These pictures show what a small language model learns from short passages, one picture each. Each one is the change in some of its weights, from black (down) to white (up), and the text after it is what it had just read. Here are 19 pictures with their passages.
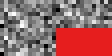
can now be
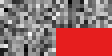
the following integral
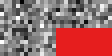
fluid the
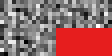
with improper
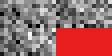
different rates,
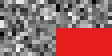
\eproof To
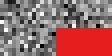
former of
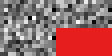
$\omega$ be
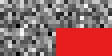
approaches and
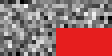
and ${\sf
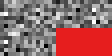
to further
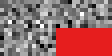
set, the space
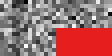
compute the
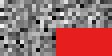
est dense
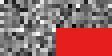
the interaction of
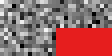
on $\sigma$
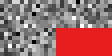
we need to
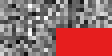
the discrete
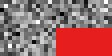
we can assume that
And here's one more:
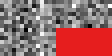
in the time
